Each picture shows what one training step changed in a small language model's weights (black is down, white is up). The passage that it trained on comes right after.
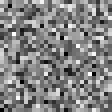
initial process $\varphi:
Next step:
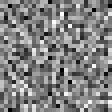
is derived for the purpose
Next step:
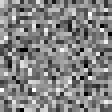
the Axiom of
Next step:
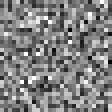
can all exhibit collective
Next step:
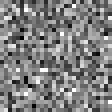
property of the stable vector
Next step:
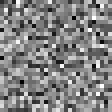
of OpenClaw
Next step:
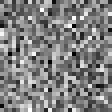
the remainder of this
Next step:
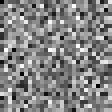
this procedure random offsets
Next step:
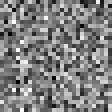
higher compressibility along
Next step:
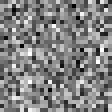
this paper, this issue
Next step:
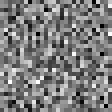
adaptive weighting.
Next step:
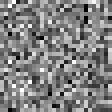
for the underlying stellar variability
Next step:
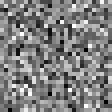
is the tangent to the
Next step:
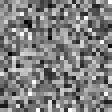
a control on the
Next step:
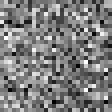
film. The reason is
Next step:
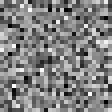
on the work of
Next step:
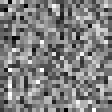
regime, one needs to
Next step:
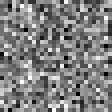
the union of all
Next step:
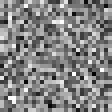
RG flow of
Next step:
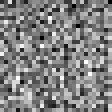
an important role in topological
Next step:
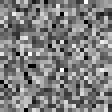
previously by Wexler
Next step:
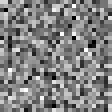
fairly stable,
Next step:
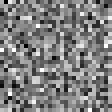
methodology have been presented
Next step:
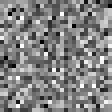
recently used in applications including
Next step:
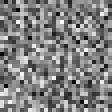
} \Else
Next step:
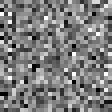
для води
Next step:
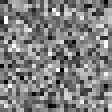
| Improve quality
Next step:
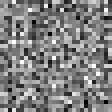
that the real part of
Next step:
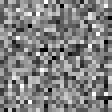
perspective was successfully used
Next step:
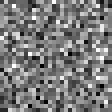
of order $4$,
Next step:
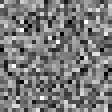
statement seems to be a
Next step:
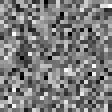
given by : $\Delta
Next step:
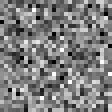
if $B$ has
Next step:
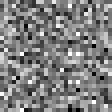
between 5 $nm$
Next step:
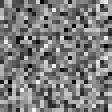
the alloy and
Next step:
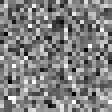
Rote is at the
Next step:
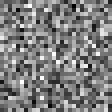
last three lines of
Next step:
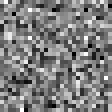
quaternion group with
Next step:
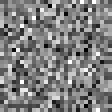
consider spinors as being
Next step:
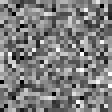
surviving cohomology group
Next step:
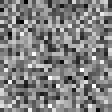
the Newton slopes of
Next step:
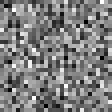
are exactly the trivial
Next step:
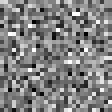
M_\a$ for
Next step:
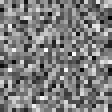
framework proceeds to
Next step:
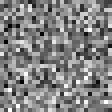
consider the implementation of a
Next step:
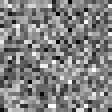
q_z \equiv
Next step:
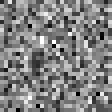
and anchor
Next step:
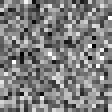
of $\phi$ and
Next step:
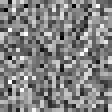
the estimated error, but
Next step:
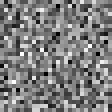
operators have defect index equal
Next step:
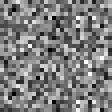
algebra object in an
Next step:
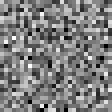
of the Lagrange
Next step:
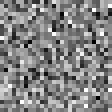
be achieved by inducing
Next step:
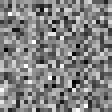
an increasing chain of its
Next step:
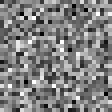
at a slower
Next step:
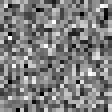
to verify it for the
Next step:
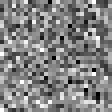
$ mesons. The
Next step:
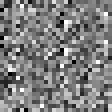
approximately the asymptotic behavior sets
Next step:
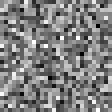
functions and their sequences of
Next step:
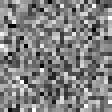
reason for the deviation of
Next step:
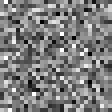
x\Vert) $
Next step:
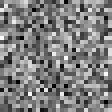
and the proof of Corollary
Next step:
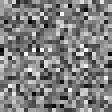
x \right)
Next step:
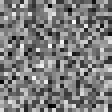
considered in our model that
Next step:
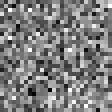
order to prove that
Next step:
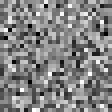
here, as was
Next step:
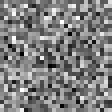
Using this as a starting
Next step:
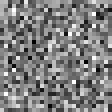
So (recall that
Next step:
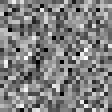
\Z$ and let
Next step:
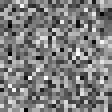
derived using triangles in
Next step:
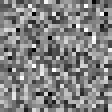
(or high energy)
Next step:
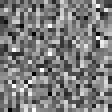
value problem for the
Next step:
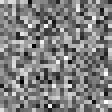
by a non-degenerate
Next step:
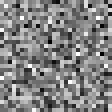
a homomorphism precisely because of
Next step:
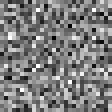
is integrable. If
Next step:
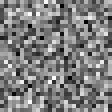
example was to show that
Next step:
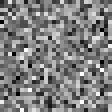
three counterbalancing
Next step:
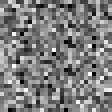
induction on $\varphi$.
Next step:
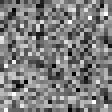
To construct $V$,
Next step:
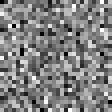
are a first step towards
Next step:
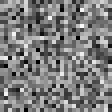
bound, and a neutron
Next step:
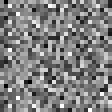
stationary Hall effect},
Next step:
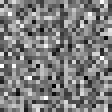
decomposition can also be seen
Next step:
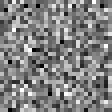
for the two cases,
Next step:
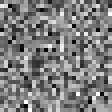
and looked for a
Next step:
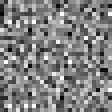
measured enhancement around 200.
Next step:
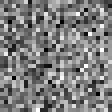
proof. {\sc
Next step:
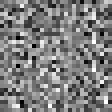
by users in each
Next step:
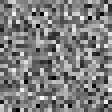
diffracts into the
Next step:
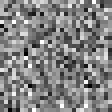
across the three settings:
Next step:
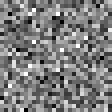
year in a special series
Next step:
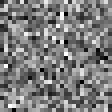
Furthermore, transvecting
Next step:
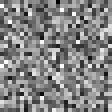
of \emph{weak
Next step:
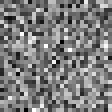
at the following result.
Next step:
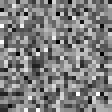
and muons
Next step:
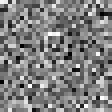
as GUIs,
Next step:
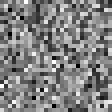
the stability and generalization of
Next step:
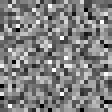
The {T}its
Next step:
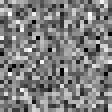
can also be seen in
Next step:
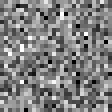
finite difference simulations (ground
